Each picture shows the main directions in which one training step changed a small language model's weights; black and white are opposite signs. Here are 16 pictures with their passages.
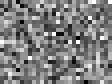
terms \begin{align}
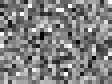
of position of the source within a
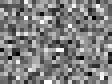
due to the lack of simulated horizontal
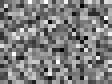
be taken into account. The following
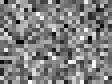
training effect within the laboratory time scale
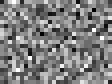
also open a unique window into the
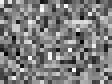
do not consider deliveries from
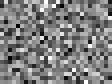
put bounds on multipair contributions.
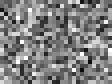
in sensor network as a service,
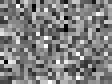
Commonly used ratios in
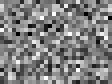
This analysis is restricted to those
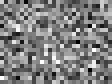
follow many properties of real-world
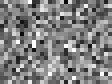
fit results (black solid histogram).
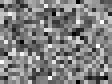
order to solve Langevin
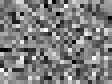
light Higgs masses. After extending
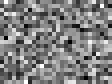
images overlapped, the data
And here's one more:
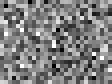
considered as originating from singular Lagrangian
